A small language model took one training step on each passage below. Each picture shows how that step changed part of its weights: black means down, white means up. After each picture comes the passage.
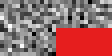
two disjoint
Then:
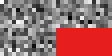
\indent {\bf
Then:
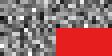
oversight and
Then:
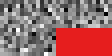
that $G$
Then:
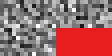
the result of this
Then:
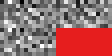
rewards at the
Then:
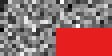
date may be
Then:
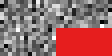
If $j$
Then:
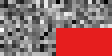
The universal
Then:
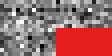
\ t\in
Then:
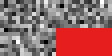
However, except
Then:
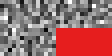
this analogy,
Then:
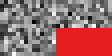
if the zero polynomial
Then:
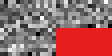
Wan and
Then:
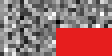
of the design variables
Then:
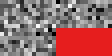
the particle size
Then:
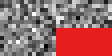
involving various
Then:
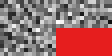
for a test
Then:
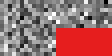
of a natural
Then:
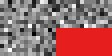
quarks are
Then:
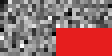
dark sector
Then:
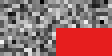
system with minimal
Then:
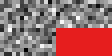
different at the lower
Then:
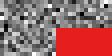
picture of
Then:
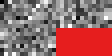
of WWZ
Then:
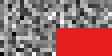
of the polynomial is
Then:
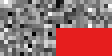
kinetic energy
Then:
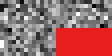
their maximal length;
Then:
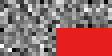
activity in
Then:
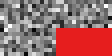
two generators
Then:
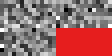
the inequality between
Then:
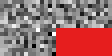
a modified
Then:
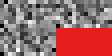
methods for probing
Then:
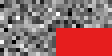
complex numbers. Then
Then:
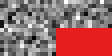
steady states
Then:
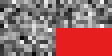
zeta regularized
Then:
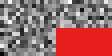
above we see the
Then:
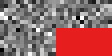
ideal}. There are
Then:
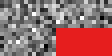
involving a
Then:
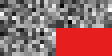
Since the length distribution
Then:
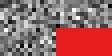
bundle} is
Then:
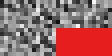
also give the following
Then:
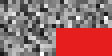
and/or with
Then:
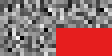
that is,
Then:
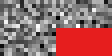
the vectors are column
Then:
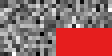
transition , with the
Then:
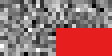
which is a
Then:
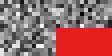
through modification
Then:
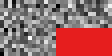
particularly the
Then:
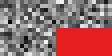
been evaluated long
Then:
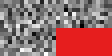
$Y$ in
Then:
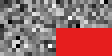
trivial rank 1 flat
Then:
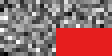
it follows from the
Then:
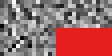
constraint, for the
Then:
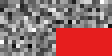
highest convergence.
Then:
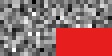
side would still
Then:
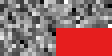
solid curve corresponds
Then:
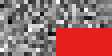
topology to a
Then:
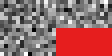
However, this bound
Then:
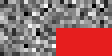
empirical distribution
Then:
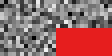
assume without loss of
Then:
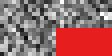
physics of the
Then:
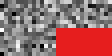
So the conditions
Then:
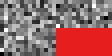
we can even prove
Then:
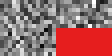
work, there exists
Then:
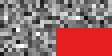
we do not
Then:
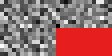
tools in
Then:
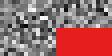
that periodically
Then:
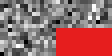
derivatives of order
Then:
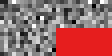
can ever be
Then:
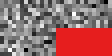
as well as from
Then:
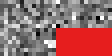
the conditions of
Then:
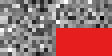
such a model with
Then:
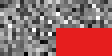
arrangement at
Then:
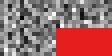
of the solution
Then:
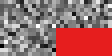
the skew
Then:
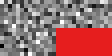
to identify the
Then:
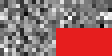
accuracy of the
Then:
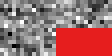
\text{ such
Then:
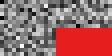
un invariant\/
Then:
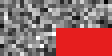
is chosen to have
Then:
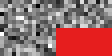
radiated field and
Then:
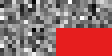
map $g :
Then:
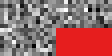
can reconstruct
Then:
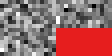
regularity on a
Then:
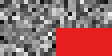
subset of $\alpha
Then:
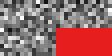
photons only)
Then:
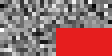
agreement with previous
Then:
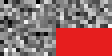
isomorphic to the
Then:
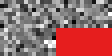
weights of
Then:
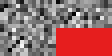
their momentum scale,
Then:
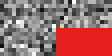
\bar t$
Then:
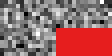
only 62 elements
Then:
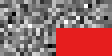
simple calculations we
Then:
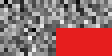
on the final
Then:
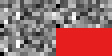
conditions of the
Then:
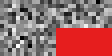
system, different components
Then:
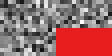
The linear mapping
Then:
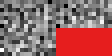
t}$, while their
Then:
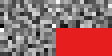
is important thus to
